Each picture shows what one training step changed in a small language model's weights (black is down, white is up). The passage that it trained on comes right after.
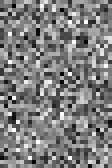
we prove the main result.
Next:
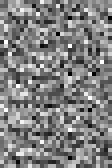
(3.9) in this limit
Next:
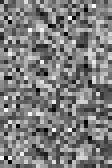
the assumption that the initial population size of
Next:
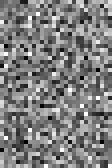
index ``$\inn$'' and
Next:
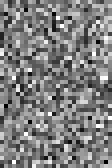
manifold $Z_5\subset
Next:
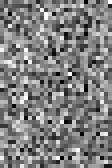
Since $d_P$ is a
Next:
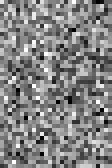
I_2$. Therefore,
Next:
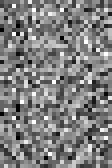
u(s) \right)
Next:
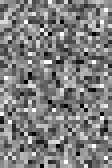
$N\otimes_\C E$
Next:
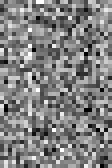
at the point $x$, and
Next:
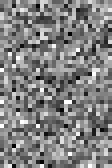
several steps summarized in the expression
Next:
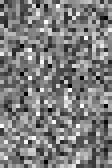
derived from $B\cap K_+$
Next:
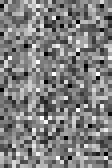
market shocks and
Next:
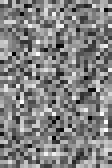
\qquad \mathbf{M}_2
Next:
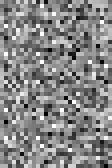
propsoed method in
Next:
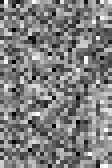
be expressed as the determinant of a symmetric
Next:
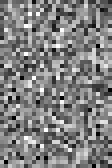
we can logically suppose that the coefficients
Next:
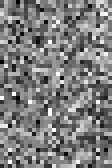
\end{align} Using this,
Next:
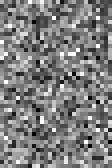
the integration domain of the double integral in
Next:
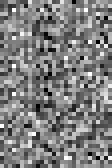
other subsequence, yet this does in general
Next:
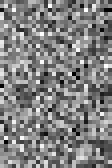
smoothing parameter is also confirmed
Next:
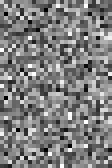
is\ black}\},\qquad
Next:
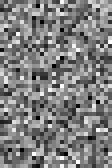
formal power series of the variables
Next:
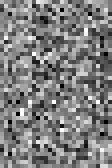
the generator is of the form
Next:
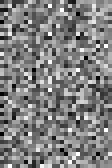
commonly used discretization schemes:
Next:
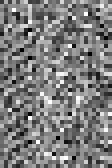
Let us fix, for each triple
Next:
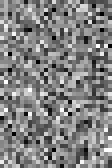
delx flux aisxy},
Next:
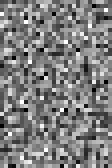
Hopf datum with trivial left action
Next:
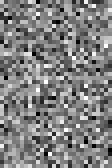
extensions $\e,\ \f,$ and
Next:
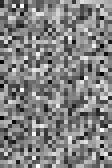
\end{array} \right .
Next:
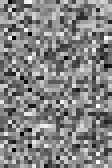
X^TR & U
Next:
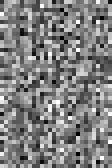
how to efficiently compute with these
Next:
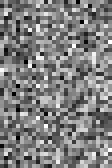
\begin{itemize} \item
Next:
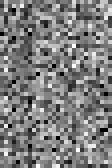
{\CF}_2\\ \enddiagram
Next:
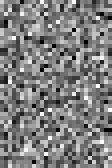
A. Name2, C.
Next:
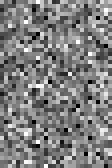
the level-one irreducible highest weight
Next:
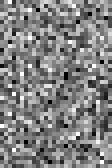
of this sort were previously used by
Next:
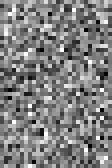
fails for $n=6$. In
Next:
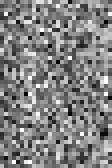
$0 \leq \kappa <
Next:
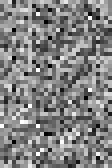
of the type presented in the second
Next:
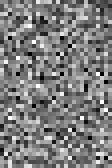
$\Delta$ is the diagonal morphism.
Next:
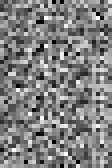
multinomial Bernoulli scheme
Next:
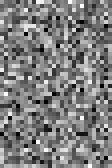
$4$ special points (marked
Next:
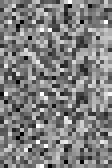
say $P\wedge Q$ and
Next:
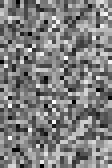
\end{align} Furthermore, the
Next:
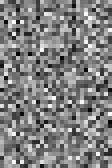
that the statement \begin{eqnarray}
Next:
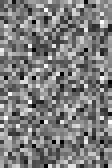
by $\mathfrak{s}$ the quotient
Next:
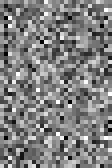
J. Math. Soc.
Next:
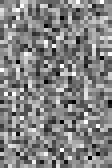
have $\eta(\Phi(\xv
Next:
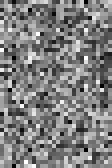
be symmetric in $r$ and
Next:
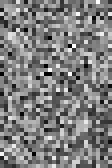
has a non trivial kernel. On the
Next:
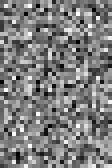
simplification, like Relation
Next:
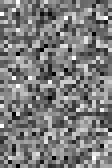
published, in 1950,
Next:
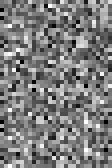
calculate the structure constants of the complex simple
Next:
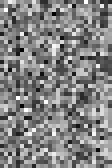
x$ where $\lambda$ and
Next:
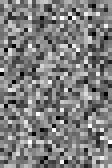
is the fractional part. Then one says
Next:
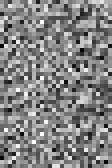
\quad - \Gam\col
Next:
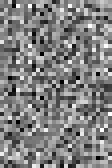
composed of two terms, an
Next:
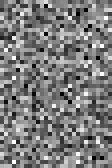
into account variations of the
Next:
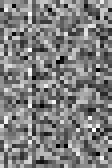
step is because of the nonabelian nature
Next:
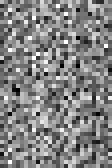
\bd T_2 \mid
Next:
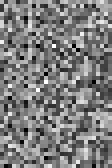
and triple hypergeometric functions.
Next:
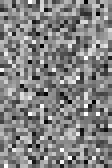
Arguments similar to those given above
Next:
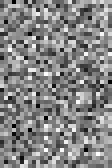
\lambda_{i+1}$ implies
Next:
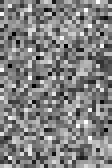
exactly with finite precision. However, we
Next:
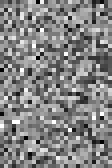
t N_v + t
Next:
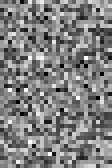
the behaviour of a non-trivial
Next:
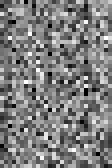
dans les années
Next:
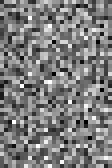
functor. In this note, we continue
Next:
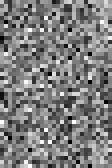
wave number $k\in
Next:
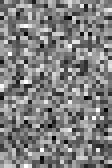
these, $11$ can be realized
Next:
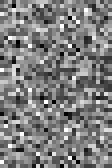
of our investigation, the
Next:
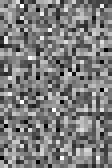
following representation: $$ \left\langle
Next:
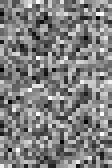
endemic branch by increasing
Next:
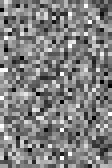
then it follows that all four of these
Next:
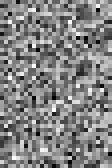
\gamma (\phi_i
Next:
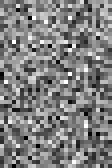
(t)$. On iterating \eq
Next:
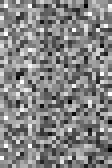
is even; and is equal to
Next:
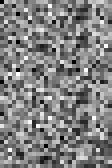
the pictures actually represent
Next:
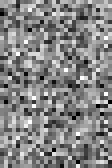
with adjustable duty cycle
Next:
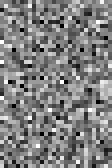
is temporally self decomposable and
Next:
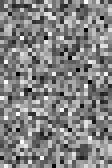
The formula for the solution is again verified
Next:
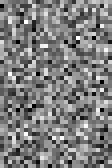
\geq 2.$ Finally, putting
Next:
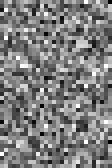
now consider the question of where in the
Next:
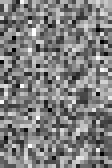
\section{Decomposition and
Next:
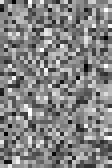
a complex structure $J$ on
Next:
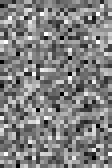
\theta) \lambda(\theta)
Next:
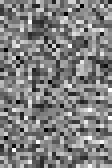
trajectory. Default is
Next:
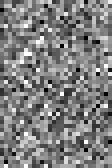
possible choice of $h_+$ can be
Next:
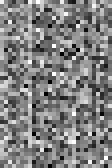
Riesz potential and the boundedness
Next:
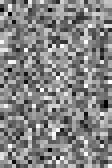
a star operation on $T$ with
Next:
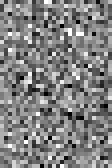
on $\mathbb{Z}^d$
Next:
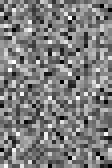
unknown. For supersonic flows
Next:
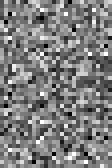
inequalities % and the fact that
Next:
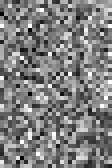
vertex set $F$ by
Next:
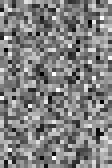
is found that both the correlation time and
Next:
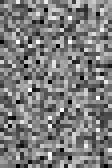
The dear reader is invited to
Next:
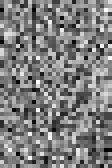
established a bijection between the set of
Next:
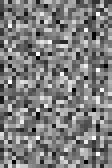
admit compatible metrics.\\ \noindent
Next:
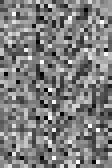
our approach to solve the offline problem
